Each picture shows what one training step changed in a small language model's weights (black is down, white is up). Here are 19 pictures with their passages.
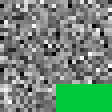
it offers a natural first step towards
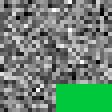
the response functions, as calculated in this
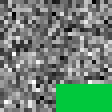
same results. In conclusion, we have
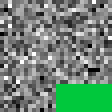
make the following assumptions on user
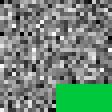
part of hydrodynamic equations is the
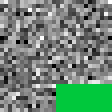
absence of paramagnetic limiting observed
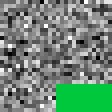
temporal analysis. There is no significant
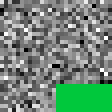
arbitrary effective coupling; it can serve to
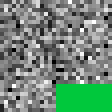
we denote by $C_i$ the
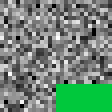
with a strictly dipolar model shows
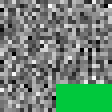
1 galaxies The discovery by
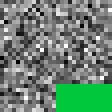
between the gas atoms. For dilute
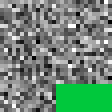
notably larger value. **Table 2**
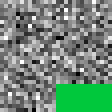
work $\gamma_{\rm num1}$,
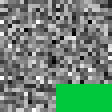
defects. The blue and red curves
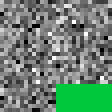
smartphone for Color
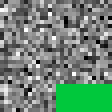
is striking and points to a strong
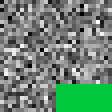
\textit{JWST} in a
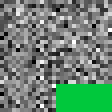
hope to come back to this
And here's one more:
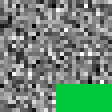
of its input (a tuple
